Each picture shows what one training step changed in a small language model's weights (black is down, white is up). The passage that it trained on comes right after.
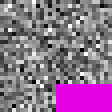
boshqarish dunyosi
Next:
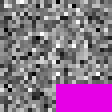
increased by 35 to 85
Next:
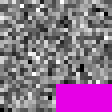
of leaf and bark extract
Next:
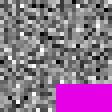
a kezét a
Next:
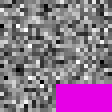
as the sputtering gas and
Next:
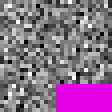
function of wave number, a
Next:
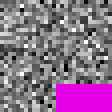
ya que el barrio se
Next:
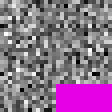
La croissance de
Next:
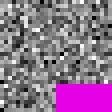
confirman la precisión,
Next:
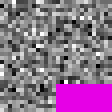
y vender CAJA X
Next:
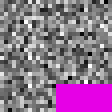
als dass jede
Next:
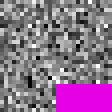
shape, are extracted
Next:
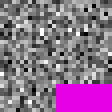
thinkers of the past in a
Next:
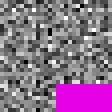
объема ресурсов
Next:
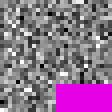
para a diminuição da
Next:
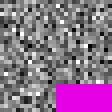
treatment plan, the treatment
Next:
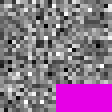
rivojlantirish harakatlar
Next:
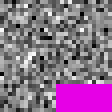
uɯ uo/, are
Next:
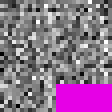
mumkin. Ko'p
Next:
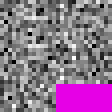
produksinya relatif
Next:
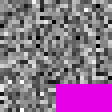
cementing materials holding
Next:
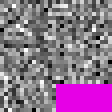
no definite relationship between the
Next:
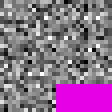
V. Kota, and P.
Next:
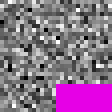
toparǵa kiredi.
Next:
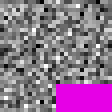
can process a full voltage
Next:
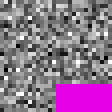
FC and ZR collected data,
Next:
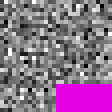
is entirely black.
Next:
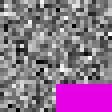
the cultural debate has
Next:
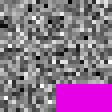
siglo XVIII a las
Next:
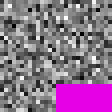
India, the United
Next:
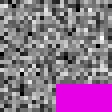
l'uso di dispositivi
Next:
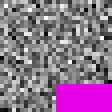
Because the clinical
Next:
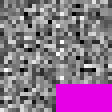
разделяют их на
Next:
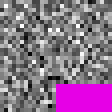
RMA's enabling new
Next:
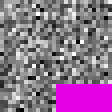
it provides regulatory and
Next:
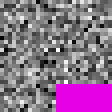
diversos fatores que
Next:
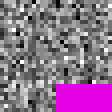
них суттєву
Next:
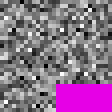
L. A. J., dan
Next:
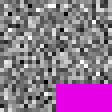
uyg‘unlashgan va
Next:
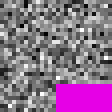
failure the embankment
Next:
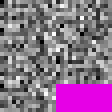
el, își înțelege
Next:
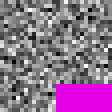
that would stand next to him
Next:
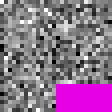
bilan yo'g'rilgan
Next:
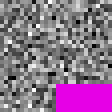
anaesthesia this
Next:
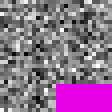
fase de elaboración, y
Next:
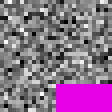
esses critérios
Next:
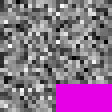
latest version,
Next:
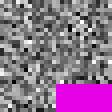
menores a los esperados.
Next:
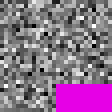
com colarinho, feito de
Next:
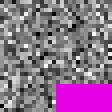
Complexo, de Morin
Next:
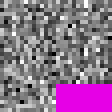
for the general population
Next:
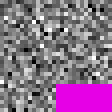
C.; SOUZA,
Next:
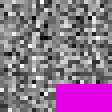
This flexibility makes
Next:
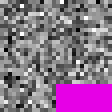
AL-Sariy JS.
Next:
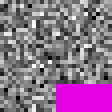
correspond to s-s-
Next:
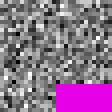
the symbols that
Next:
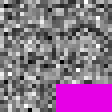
con la lettera S
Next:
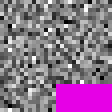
prostheses that do not use
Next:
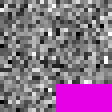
zijn van een
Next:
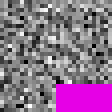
butyrate is much
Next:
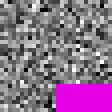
sending clinical material to
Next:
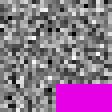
их допустимых
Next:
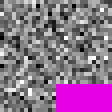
interventions by Government,
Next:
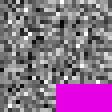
and followed by other two factors.
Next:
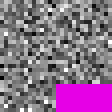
plants per experimental unit.
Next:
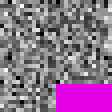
с использованием
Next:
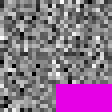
по формированию
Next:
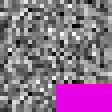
to be able to determine
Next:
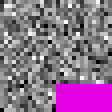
one day, all children with
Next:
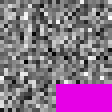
fiind clasificată la
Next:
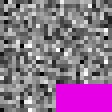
of course is not always the
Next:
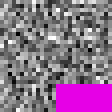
Uzbekistan*. World
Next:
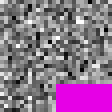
WITH THE
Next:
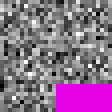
б) стилос –
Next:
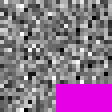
aggregate of 545
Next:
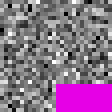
задач и доказаны
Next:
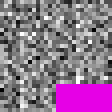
VA SHARQDA
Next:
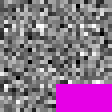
(Cassol & Schneider,
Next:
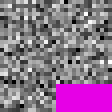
ha sido considerado por los
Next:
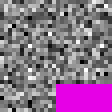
FIs was issued.
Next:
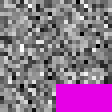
their content was negligible.
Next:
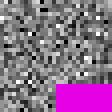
(red.), *Making
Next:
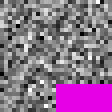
darajada yetkaza
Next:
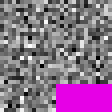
sediada no Rio de
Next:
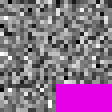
ред. Ю.В.
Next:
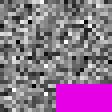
valid by comparing the root value
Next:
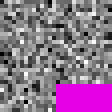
что определение
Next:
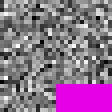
from one session to the
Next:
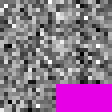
shown in Fig. 1 and
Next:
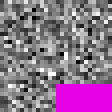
that can be useful for a wide
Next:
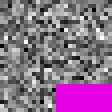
Ou seja, ela
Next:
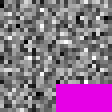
the studies carryout by
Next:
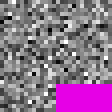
имени князя
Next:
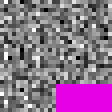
à 2, ce qui
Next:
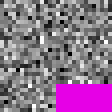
Figure 1: ROC
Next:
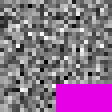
of fertile age
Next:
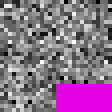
2014), et les sources de
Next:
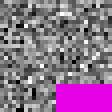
the study revealed that
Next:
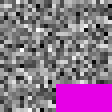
dos recursos públicos
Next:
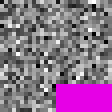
emissions. *Gestão &
